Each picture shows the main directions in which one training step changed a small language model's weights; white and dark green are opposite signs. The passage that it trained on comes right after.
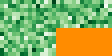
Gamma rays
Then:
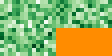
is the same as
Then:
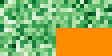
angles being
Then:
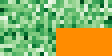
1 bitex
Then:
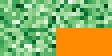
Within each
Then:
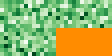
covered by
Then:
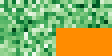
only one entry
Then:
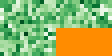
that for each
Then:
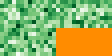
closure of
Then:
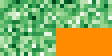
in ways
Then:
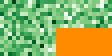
formed with any
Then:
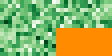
function of the
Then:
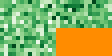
treated with
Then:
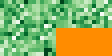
the School
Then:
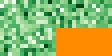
apply the
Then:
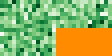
poster that
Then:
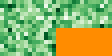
if it is
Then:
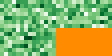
diaries of
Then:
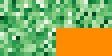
characterization to
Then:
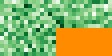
audio in
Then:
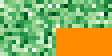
2 Although
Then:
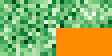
a f_m
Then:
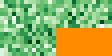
\rangle =
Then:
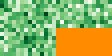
long because it
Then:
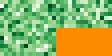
also show that
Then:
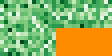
as well as
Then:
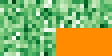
for all HN
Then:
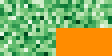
if used for
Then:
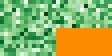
proofs to the
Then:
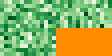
operated after
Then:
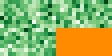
for the completion
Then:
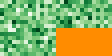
things. This
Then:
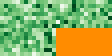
in Bauchi
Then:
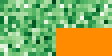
\in A$
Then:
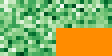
the results of
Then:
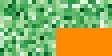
and empower its
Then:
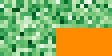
its extensions
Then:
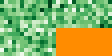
following fact on
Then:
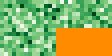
3. Table
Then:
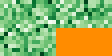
this paper we
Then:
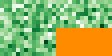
within the
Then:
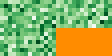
classical approaches
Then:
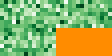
as well a
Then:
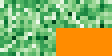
attention and
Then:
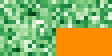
it form a
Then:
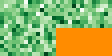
significantly by
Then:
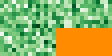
studying first the
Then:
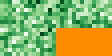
the topics and
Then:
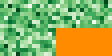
free, then the
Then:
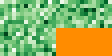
our CLT
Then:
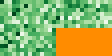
collected from
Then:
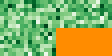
that are most
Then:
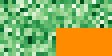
a canonical
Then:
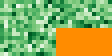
this number is
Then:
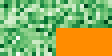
integral part of
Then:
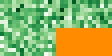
plants if it
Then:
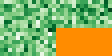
PCI C
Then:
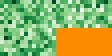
look for a
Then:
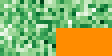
the analyses
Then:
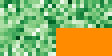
discrete polynomial
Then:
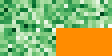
is made up
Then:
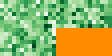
is equivalent with
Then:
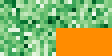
$f \in
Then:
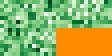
$\alpha$, see
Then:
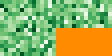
small network is
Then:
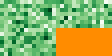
at face value
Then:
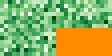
any $\beta
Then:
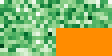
levels of
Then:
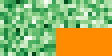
recursive in
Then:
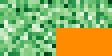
of blood
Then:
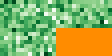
the exponential
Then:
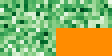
price time
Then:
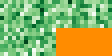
gene which
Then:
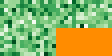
in quantum
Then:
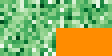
effects on
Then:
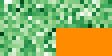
a solution to a
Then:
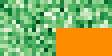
be the vector
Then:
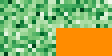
upper bound
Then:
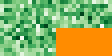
This last equation
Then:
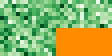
is striking
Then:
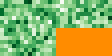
the capability
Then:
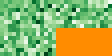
must clearly
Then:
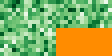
Huang and
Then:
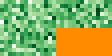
for 2-D
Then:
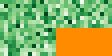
computed the same
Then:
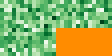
in the same
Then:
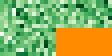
Note that the
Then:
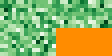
in the network,
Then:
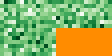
a graph,
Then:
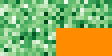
structures may
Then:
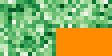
empirical research
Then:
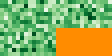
which more than
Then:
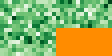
aim of these
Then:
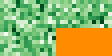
$Z$ is
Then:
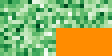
India into
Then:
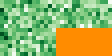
are utilized
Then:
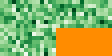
and constructions,
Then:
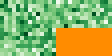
Ito formula one
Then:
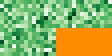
prepared to
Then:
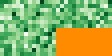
you wish
